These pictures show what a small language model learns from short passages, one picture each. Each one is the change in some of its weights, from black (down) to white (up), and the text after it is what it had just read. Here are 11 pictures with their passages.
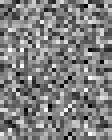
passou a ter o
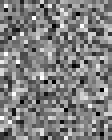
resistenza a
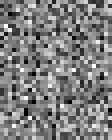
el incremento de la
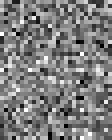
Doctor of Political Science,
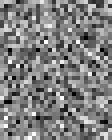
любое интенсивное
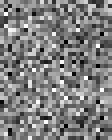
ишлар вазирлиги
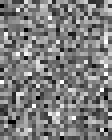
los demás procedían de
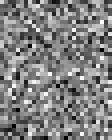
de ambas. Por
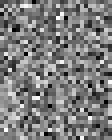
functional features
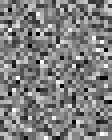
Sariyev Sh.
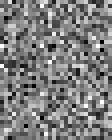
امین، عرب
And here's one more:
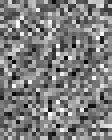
so sekcije,
